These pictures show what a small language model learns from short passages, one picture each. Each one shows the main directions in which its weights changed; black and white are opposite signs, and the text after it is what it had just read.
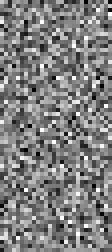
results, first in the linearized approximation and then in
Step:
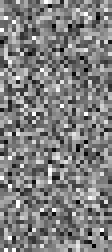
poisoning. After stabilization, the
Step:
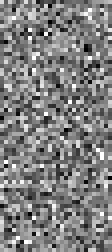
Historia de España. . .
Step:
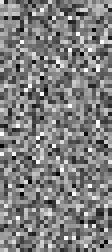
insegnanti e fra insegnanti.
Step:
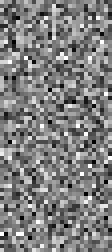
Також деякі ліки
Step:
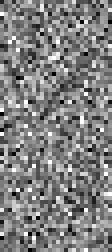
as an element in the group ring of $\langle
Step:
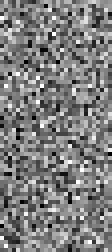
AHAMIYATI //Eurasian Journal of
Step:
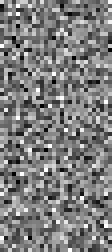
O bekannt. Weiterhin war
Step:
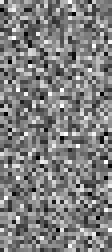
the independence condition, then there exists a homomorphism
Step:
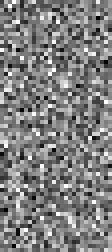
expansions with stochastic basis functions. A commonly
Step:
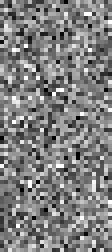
a non-orientable compact surface, since
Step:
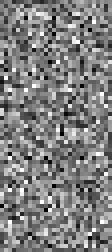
tube formation is a result of the collective
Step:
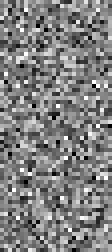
der großräumigen
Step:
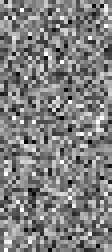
the previous inequality, this will imply the statement of the
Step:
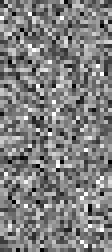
Koreya Yuqori ish haqi,
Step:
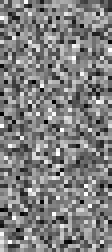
the {\em standard family} after Arnol'd
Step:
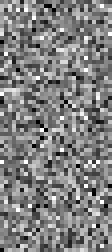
results. This approach helps the student to
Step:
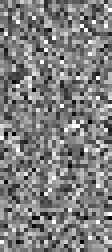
muon track, that is quite difficult to
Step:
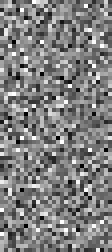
generalizations of the real rank zero case, the two
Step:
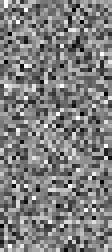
$\Phi(\tau)$ from these rate measures alone
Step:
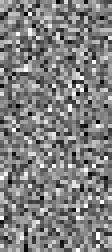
to be motivic in \cite[Appendix
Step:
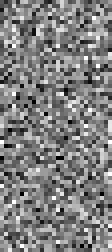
\bco Let $S$ be a standard
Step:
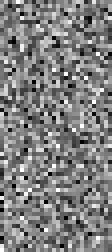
on the l.h.s. of
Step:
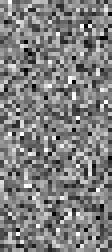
R. Smith saying that a finite dimensional
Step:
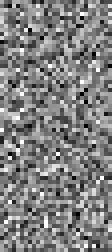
0$$ in probability as $n^\star\rightarrow
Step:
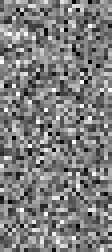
the presented benchmark computes per-device
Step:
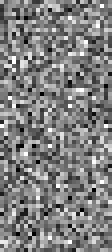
таъсир ўтказиш
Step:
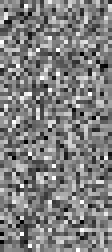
science networks. 2025. ISHCHI
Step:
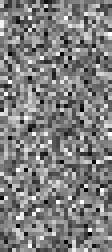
London, E1 4NS,
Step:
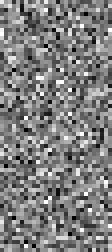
Neste artigo apresenta-se
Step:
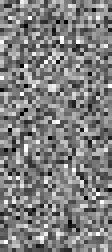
$k$, an update step determines the iteration
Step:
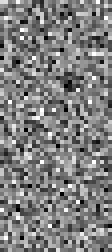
any variable together with its negation. We denote by
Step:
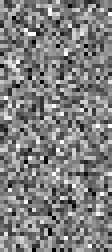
to zoom in or zoom out on
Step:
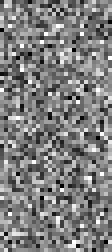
veículo indicaram que a pressão
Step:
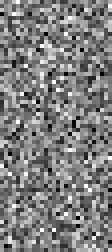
fully sample electromagnetic radiation, a wide variety of
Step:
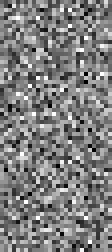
output voltage dynamical range, bias voltage spread, charge
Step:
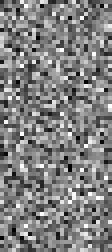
we make them explicit for the sake of
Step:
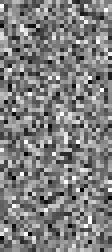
the existence of a pair of arc-disjoint
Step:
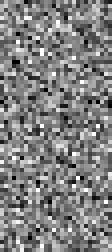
rich layer which can efficiently be removed by
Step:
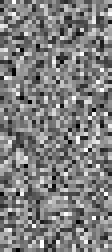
Туревич Лілія
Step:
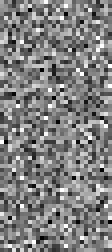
concentrate the $\mathcal{A}$-dependence
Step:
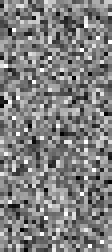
the graphs in Figure \ref{fig1}
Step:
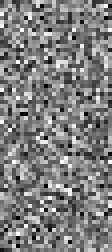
theory. Particularly we shall consider the case
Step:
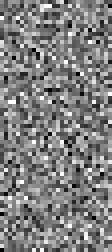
issiqxona effekti darajasini
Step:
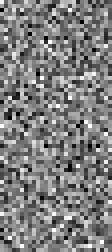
the full data sample recorded in 2012 at
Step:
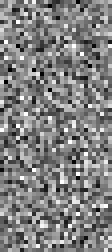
conditions in Uzbekistan. Ann.
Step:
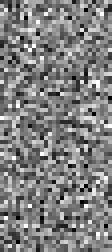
resultou em medidas para limitar o
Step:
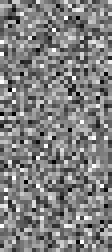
reduces to results obtained in the usual Kerr black
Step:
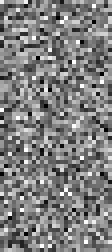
The most popular way to investigate the dynamics of
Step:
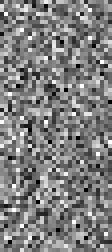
Mathiesen \& Evrard 1998;
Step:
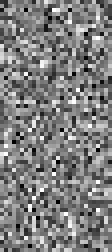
risklarning ishtiroki kreditorlar
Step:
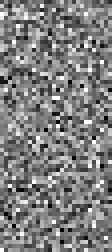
сорбцион хоссаларини
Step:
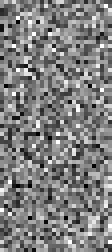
since he chose to define a new radial coordinate by
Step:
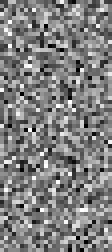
finite?\endproclaim \flushpar In this
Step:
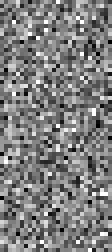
hadronic matter, surrounding us in the
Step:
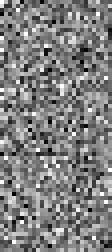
then we find a time discretization of the wave equation
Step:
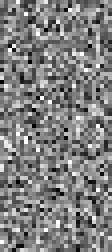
ensemble)} Passing to the limit as the
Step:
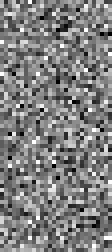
$V^*$ or, in other words, the points
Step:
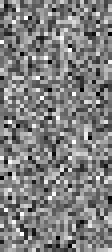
aforementioned papers shows. In this note
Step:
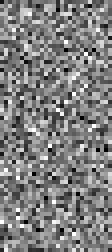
is an oriented triangulated closed pseudo
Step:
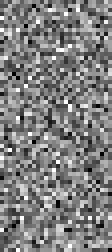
and electronic correlations in this regime remains insufficiently
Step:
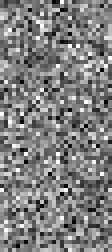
past namlik sharoitida
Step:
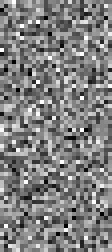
simulyatsiyasi, sikl
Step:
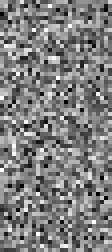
their number. Therefore, the first order jump seen
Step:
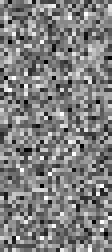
T}$ spectra are comparable to the measured ones.
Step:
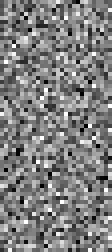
não contempla os desafios
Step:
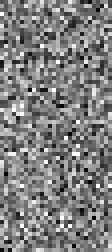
domain of integration is non-spherical due to
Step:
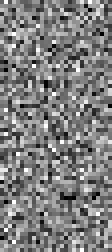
number of requests and overwhelm the
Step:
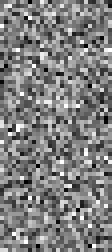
відсутність або не виявлення
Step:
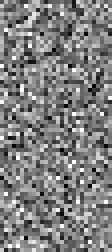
using three UE types across six CBRS
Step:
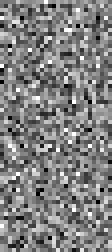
arising from instantaneous loading.
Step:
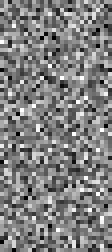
period of the measurement, indicating a coherence
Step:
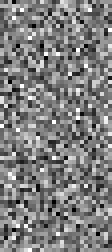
by the three adiabatic invariants, and at
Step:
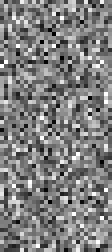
where the interconnection between nodes is based on
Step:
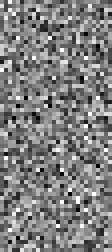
stage. It appeared for the first time in
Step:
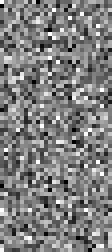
Nukus chorvasi» MChJ
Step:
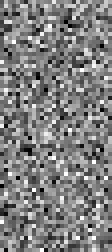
_1$,$\Phi _2$ is symmetric and
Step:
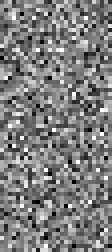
to a sequence of exact chain complexes. These can
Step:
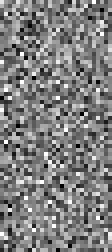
PNe. In radio frequencies, the
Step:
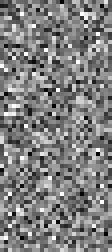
T-phase MXenes with the
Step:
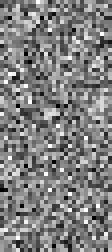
suspension bridges that suddenly
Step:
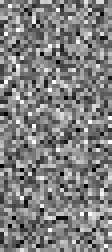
algorithm. \subsection{Parallel Replica
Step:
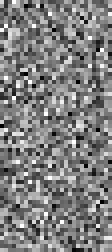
RG invariance argument) to fix the exact form
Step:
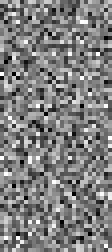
$\rho\k$ can significantly reduce the
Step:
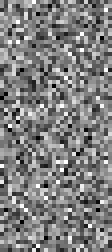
the line. For simplicity, we shall only deal with
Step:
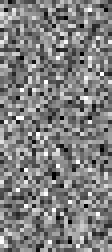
асос бўлди. Ўрта
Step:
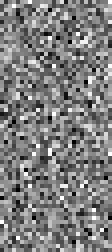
gluon. With respect to the LO
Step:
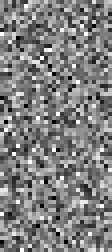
for $G_1$ to a less natural set
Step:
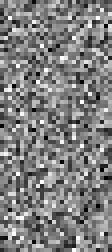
we have \bel{Omega^lambda Fourier transform}
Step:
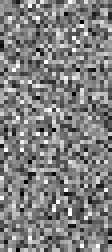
one observable which is included in the data calibration at
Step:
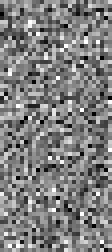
90 км/год означає
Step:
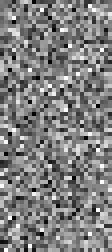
turn yields $ F (2 \alpha + i
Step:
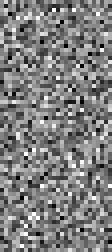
was terminated at current density of ~10
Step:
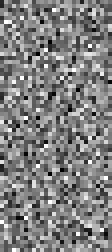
orientation in parts of the silicide layer.
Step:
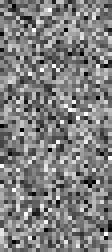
[1]Chair of Electronic
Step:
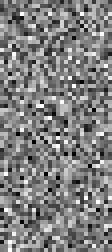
add-up to the number in that triangle.
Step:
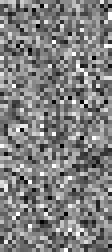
berikut Untuk super sebesar
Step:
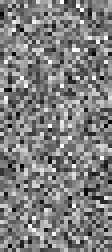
induktivnošću i
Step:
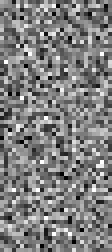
A sujeição passiva é objeto
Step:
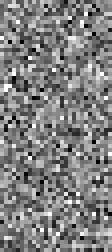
vysokej školy,
